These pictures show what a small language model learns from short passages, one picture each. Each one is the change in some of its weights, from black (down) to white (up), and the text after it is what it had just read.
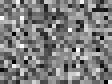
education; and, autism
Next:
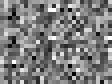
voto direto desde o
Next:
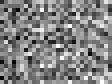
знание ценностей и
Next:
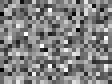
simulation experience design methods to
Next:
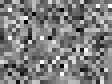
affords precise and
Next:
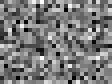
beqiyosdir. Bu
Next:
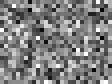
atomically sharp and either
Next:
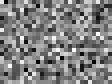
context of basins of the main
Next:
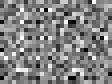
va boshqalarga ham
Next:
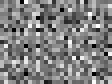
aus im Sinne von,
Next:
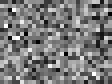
Observatório do
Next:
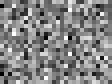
design models. Fig 1 introduces
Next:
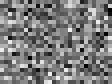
recovered by computing the equal
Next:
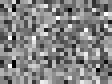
1Z1 Canada}
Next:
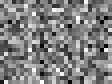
Kluk/ Merlan
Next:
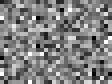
zij ten opzichte van
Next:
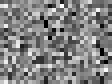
- Europäische
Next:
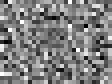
beradigan taklifi
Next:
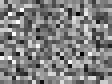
once. On the other
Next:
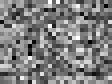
the calculations of magnetic dipole constants
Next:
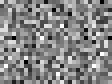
In making this approximation, one should
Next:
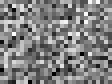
respect to the origin is a
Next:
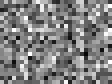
активностью и в
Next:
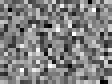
*s*-wave superconductor
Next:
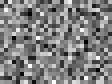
density, it is about 269
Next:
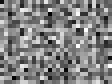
(ética e política)
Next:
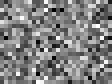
und Limitierungen durch
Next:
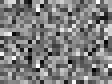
وايضا عدم
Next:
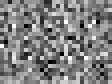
productivity) none of the
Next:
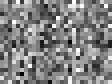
De asemenea,
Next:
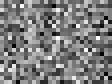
Castorina, D.
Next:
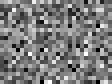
their UV filter flux ratios. Here
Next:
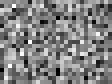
cases. These considerations motivate
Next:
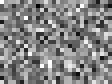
бази, доступу
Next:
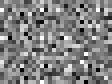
bog'liqdir. Bank
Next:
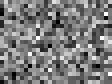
The outflows have time
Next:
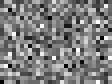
ma’naviyatning bir
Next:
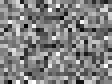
and to promote strategies
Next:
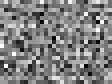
standard deviation across the five
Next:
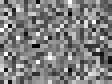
\end{figure} This type
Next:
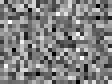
a result, the spectator model
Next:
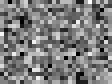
modèle GRP :
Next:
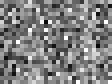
P. R. China.
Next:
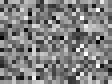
роли, статуса и
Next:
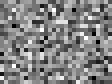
kasaysayan? 5.
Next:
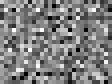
dimension $n$ is denoted
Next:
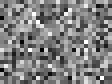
code. A brief
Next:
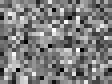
coincidences to generate
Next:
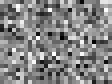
currently a Research Associate at
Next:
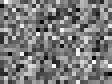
sisteminde görev alır
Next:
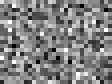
due to the lack of other
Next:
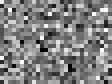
compared to X-rays and
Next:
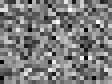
a steady state must then
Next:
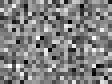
relatively rare condition characterized by
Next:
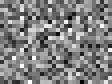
simulator to generate
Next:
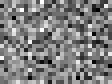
estimate $n_s$ from
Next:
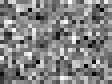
facilitate the assessment of the
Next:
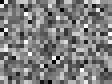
Их совокупность
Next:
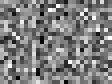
imagético e a criação
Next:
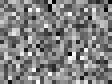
model} In order to test our
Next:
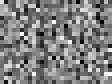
A novel aspect of this work
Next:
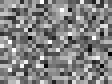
charged current vertex is given in
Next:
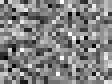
the momentum along the propagation direction
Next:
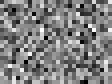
его поэтика в
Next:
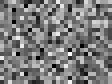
(exterior; $T
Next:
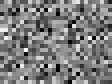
va mutaxassislar
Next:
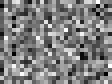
oscillations between the populations
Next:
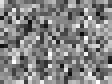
design. % References
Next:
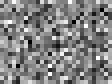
been confirmed, and 4
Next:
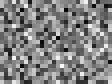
VOLUME 4,
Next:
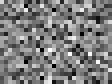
the total cost of the two nodes
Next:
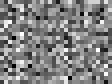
able to solve the possible
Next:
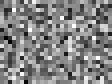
expansion today. The background
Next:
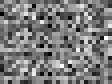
sociedad actual existen y
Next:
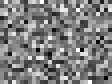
hyo みや
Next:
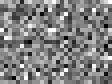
різниця між
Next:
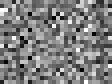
finans sektörü,
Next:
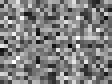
$4$, and the regime
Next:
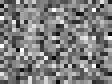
2013; Pickering ve
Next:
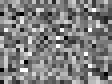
Rayleigh law as a result
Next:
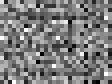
of the second fundamental form,
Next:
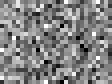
that given dependence could be detected.
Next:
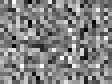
the Hall effect with a constant
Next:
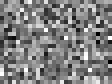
Prata, M. R.
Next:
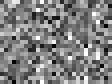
distance cut-off is related to
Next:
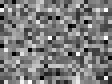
ile Worcester'ın
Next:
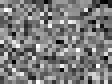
\beta }{\tsum
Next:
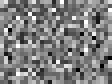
nm polymethyl
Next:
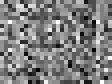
to the mean-field equation of
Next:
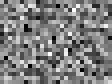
in the cosmological solutions which we discussed
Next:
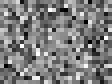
se processou segundo os
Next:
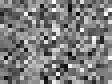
- faz ronda em
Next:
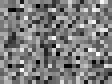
de maneira voluntária,
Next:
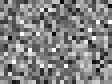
1-kurs davomida
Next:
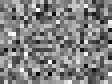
section as indicated in the last frame
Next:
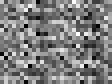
in the present phase of the
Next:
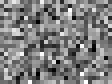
has been done in Ref.
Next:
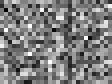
и использоваться в
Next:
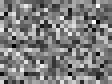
the other. The interaction Hamiltonian
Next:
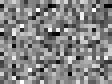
gas, 200}$ consistent with the
